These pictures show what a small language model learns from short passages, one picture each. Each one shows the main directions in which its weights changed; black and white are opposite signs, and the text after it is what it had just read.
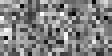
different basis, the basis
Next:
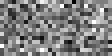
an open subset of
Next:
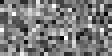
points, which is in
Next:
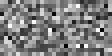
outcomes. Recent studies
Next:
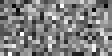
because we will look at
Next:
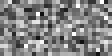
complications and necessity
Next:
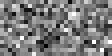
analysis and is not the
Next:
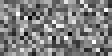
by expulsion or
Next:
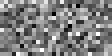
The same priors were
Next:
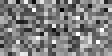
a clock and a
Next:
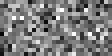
& Russia &
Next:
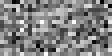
divisibility of sums
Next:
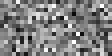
that for all y
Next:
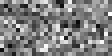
chain. In the limit
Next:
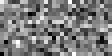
teaching time which were not
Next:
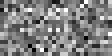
is nationally
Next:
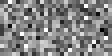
damping and
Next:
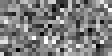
with the AIMD result
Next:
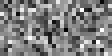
function $f$ and
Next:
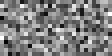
the learner motivation. This
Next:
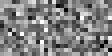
susceptibility and
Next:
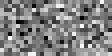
simplifies to
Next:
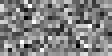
be enabled to
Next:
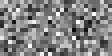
challenging task due to
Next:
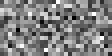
such that $E
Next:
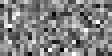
using easily understood technologies.
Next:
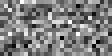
parameters for the (second
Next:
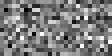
any of these vertices lies
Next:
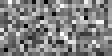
transmitting information,
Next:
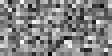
observable peaks of the
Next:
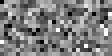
games, participate in
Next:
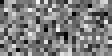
structure, is also invariant
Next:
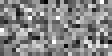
decompose and does not
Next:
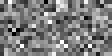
To perform a more general
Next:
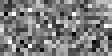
conversation on the
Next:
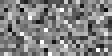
their associated development and
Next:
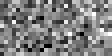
recognized as one of
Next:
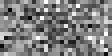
we can take the larger
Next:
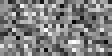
and inhibits the
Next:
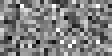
of them are mentioned,
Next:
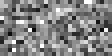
diffeomorphism on
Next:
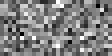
in the proof of
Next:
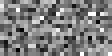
will be shifted from
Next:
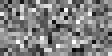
function $\phi:
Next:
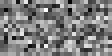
so that introduction of
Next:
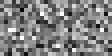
integrable deformations of
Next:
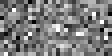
message transmission delay,
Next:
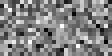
pressure $p_{\rm
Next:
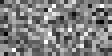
that is increased over the
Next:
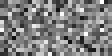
list with no repetition
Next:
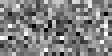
two locations in the
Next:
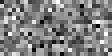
to investigate the cause of
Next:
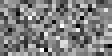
by employing both
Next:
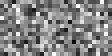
orbit manifolds and the
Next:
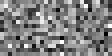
patient care depending on the
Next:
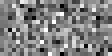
terms and applied fields,
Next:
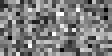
nature of tourism
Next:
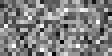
to instilling a
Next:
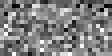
Mars or other
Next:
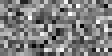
due to the interaction with
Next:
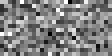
vector potential satisfies the gauge
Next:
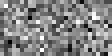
behaviour for a variety of
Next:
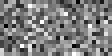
fewer years. A
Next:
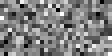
the government and local
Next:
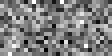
a connected metric space equipped
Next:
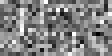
cattle. These seven
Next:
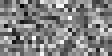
to the main results of
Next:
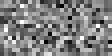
to the same pattern of
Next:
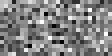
Each solution corresponds to the
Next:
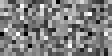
\mathbf E_{\tilde
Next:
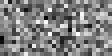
corresponding to Nash
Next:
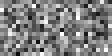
You need to know
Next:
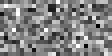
conditions have been evaluated based
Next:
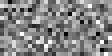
architecture is also evaluated with
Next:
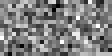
with double distilled
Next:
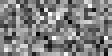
union of two
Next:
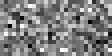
F_r$ has
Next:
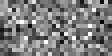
detect a metallic
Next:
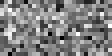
For such structure, the
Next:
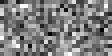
point. The coupling energy
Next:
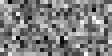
recurrence time. The
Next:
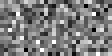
and celluloses were
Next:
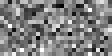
both instrumental in the
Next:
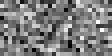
the number of fully
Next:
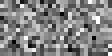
the information of a
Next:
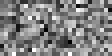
for linear systems subjected
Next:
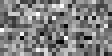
for all, these functions
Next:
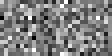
any statistical dependence between the
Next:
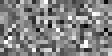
gender diversity can
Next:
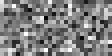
is one of the disc
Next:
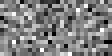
the conversion rate can
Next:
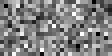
G \in {\cal
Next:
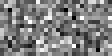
Higher-order contributions
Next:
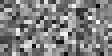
of professional activity, scientific
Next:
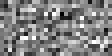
branch is shown in Figure
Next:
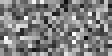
compliance. The
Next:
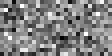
possible to strengthen
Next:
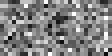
preventing the occurrence
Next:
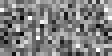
2 J \int
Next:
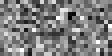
of augmentation
